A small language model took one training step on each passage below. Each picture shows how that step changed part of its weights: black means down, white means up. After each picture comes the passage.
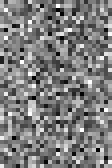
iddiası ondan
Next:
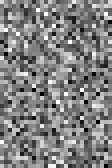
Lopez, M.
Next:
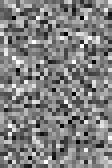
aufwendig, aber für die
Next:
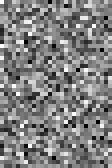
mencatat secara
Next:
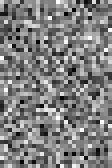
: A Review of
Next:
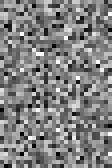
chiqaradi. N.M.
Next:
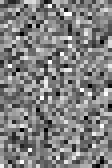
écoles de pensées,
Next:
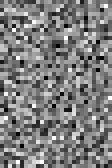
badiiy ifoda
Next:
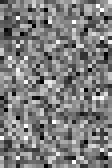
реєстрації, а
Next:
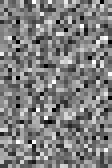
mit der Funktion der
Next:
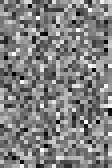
în pofida proceselor
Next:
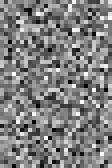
y climáticos
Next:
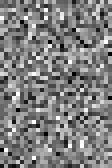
eine Vision dafür
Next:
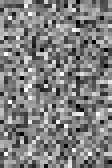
o fortalecimento do
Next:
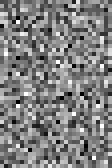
ortiq bo'lib, bu
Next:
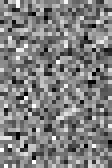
de las familias.
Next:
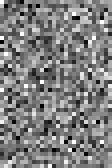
article explores the
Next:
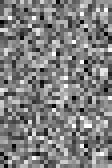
веществ. после
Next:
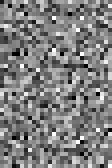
dijalani oleh
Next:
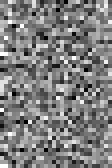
of the Internet on a
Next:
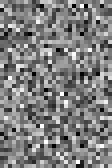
cachet spesso
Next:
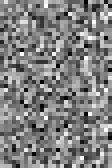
yo‘li bor, deb
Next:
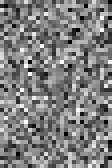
huquqiy asoslar va
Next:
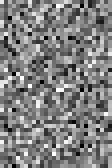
etish yuzasidan keng
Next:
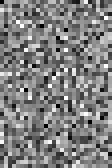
дисбаланса и
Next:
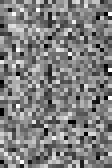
keng namoyish
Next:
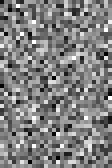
kirish huquqini
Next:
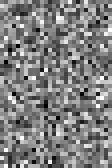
las cámaras
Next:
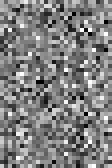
en el trabajo y que
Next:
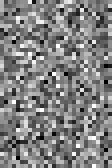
doirasida yoshlar
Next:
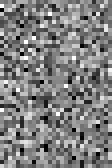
de sanções e do
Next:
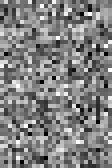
v. Estonia, marco
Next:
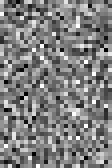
de Jesus’. Em
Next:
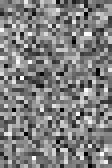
ринку праці, а
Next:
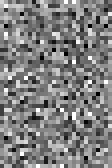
P. Roch. A
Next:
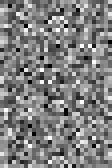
en winstrekening
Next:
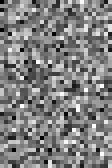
juga sebagai
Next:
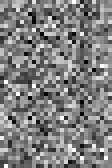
het er op neer
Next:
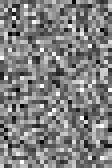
вена ичига
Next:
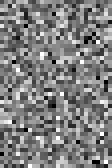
6 Spíše
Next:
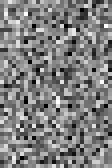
Raimundo Ari
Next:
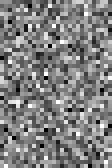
20-х годах XX
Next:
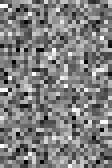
всьому світі.
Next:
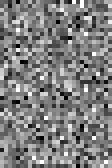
pozitif yönlü
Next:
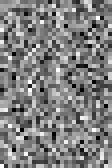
ejecutarse a
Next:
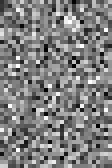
importante et d'autres
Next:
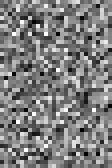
unul din cele
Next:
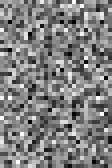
Unidad de Cuidados
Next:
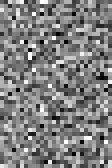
tasa de compresión
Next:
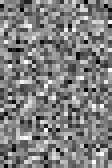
преимущественно в
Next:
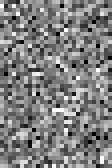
стран. Различные
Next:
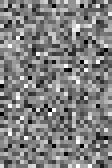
o equipo. Su
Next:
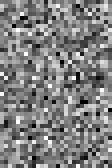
Com o ECM realizado a
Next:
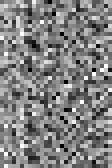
va a utilizar es
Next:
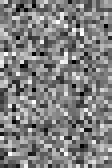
de controle interno para o
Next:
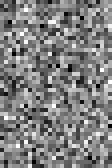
jalb qilish muhim
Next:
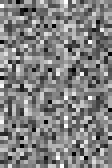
Medicine. in
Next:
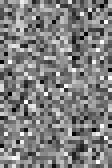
виды растений,
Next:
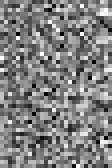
acrecienta, aunque
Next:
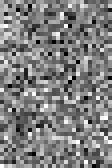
Solo 17 pacientes
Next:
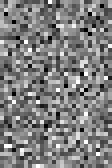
die Publikation von
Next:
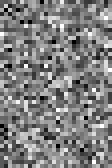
коштів в цей
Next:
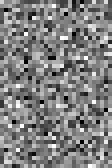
a largo plazo e
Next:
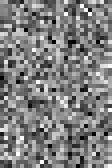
Cronbach Alpha
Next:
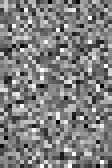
ва таққослашга
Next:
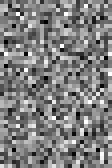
sodiqlik, hammaning
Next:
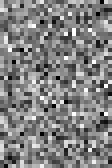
ko'chirish va sud
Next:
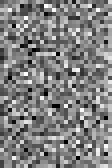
SHEEP ON
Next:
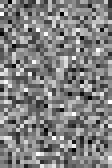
fitur untuk
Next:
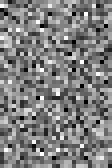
Gaetano Lo
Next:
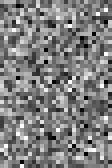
Segundo o Jornal
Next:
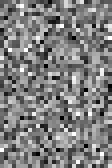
turgan eng asosiy
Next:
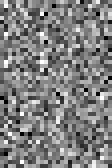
комплекс, каток
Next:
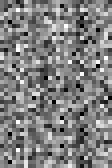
lo que puede conducir
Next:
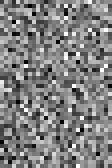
estrategia que implique un
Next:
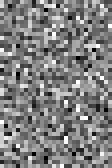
de prolactina em
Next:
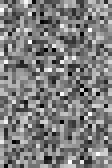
gerekli bir durumda
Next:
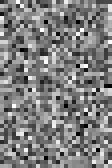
mesmo que indiretamente,
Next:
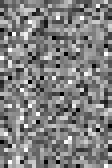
texnologiyalardan keng foydalanishga
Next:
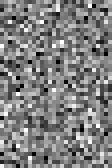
definición de sujeto
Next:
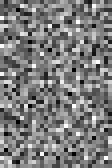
Tadqiqotning asosiy
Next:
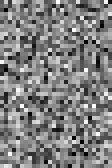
o verano, ni sobre los
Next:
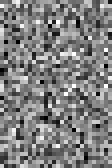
acumulado do ano em
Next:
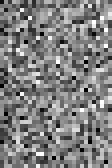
инсон бўлиб
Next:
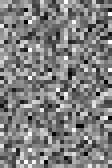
Экономика. –
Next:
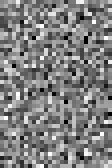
nos Estados Unidos da
